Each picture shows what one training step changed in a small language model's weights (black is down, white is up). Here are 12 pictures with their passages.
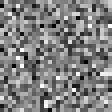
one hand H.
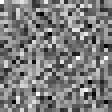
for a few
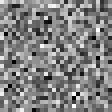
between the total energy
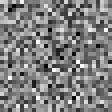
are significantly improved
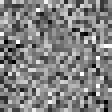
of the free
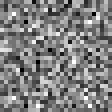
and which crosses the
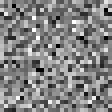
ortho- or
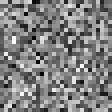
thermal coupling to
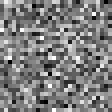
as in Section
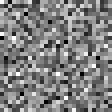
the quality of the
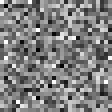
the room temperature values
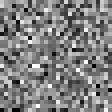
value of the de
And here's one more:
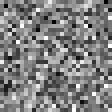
axis of the
